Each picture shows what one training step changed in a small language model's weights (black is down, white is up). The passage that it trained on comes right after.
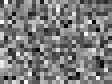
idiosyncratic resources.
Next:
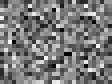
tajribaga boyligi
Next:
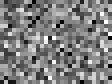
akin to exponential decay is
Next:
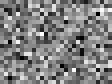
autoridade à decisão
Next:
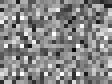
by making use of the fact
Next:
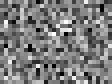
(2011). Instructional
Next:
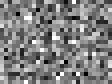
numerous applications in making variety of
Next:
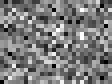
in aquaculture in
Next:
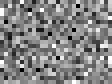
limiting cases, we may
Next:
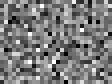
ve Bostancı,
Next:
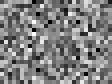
формировать специалиста,
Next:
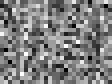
node data. This will reduce the
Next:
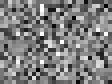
is not controlled, it can
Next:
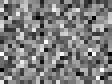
to represent the relational values between
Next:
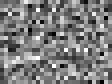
DT and the conceptualization
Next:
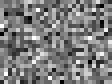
black rings themselves also have
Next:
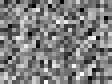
the z-axis. Here
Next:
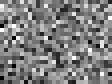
making only minimal contributions. This
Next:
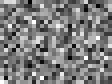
on the drum and significantly improve
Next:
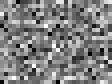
inhabitants have developed
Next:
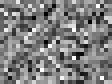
bahwa semua guru di
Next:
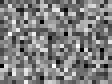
ways which may use lesser amount
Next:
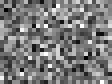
between the gender and results. At
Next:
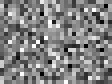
\end{equation} where
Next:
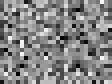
still much noisier than
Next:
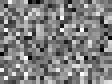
3. Produkto
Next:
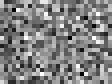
new physics exists beyond the standard
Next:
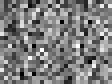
the distance between the energy quantum levels
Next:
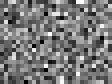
(see Dickey,
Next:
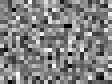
a screen. Considering our
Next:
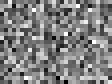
кўлқопли тури
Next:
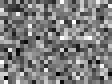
examines the characteristics of Uzbek
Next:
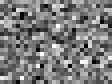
maps into the ground state for
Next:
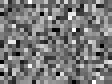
first attempt that integrates diverse
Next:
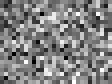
distance-dependent parameters are provided in
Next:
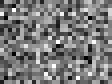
universe of the study is school
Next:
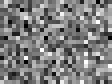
riche en nutriments
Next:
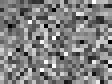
a saddle-node
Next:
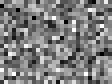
{\bibfnamefont {O.}~\bibnamefont
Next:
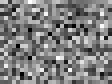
is only one Dirac string
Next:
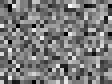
из основоположников
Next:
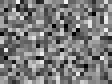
A escolha pelo livro
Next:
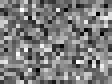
that the same experiment was run for
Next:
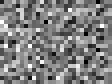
and TF-IDF have
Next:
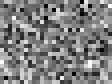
operator. A possible (but not
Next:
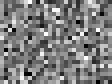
career related to quantum. We
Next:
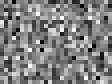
compute the size of this effect and
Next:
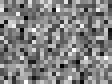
well understood. The theory of
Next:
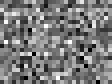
effects and development of strategies to
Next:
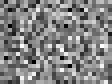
the explicit form of the kinetic equation
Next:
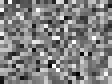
obtained through light curve modeling with
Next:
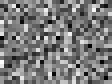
be exemplified in the next
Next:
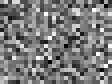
0$ amplitude with respect to the
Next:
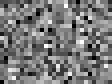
platformalarida (Learning
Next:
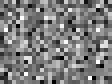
(3) Thereby, we
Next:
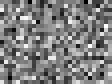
over fullerenes are the
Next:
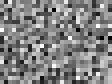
и цикличностью.
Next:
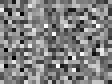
был реализован
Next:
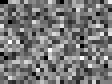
(masalan, u hamma
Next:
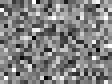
functions for the constructions of models
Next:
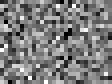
commute and, therefore, they
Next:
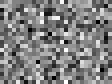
is oxygen concentrations
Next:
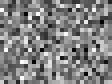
targets and identify the regime in
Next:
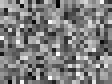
sheet of an oblique
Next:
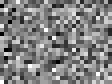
Black Hole X--ray
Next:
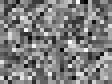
of the exploitation of
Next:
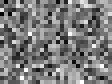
В дополнение к
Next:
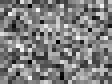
and the inflaton-brane
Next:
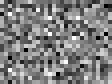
"prove" that this material
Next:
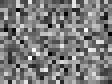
50 депутатів,
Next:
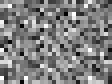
определены ресурсы,
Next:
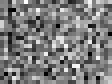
Front. We use an
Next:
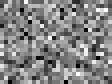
Não respondeu 1
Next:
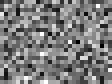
arhitectură a
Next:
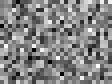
inadequate training on
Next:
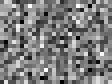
correcting the fuzzy
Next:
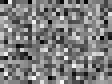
«Той, хто
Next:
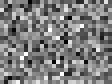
can continue until their respective
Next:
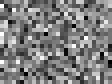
[2]. In this context,
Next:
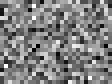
to ratio “provision of
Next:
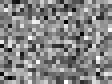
exprimare în limba
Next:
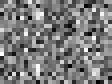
the interface and then extending along
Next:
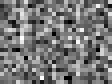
(ITSE). The effectiveness of
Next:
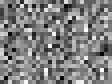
will both strengthen the single
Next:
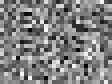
ferromagnetic coupling, which
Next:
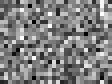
and $\tilde{H}$.
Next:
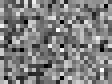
learning solution on learning a single beam
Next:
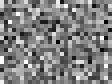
derived using only the differential geometry of
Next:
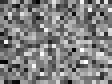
q)=\delta m-{\vec
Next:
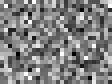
a couvert plus que les
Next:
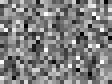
phases $\pi$ when $\gamma
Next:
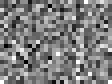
is important to highlight the classification of
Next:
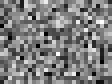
We recommend adequate monitoring
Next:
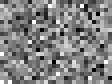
& Puspitasari,
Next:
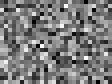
from criticality. The above question
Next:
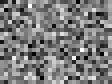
имеет отношение только к
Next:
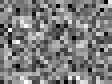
een hulppijl
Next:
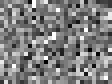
system within the context of digital transformation
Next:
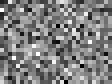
– issiq havo
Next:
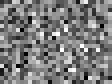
sentem sem se sentirem
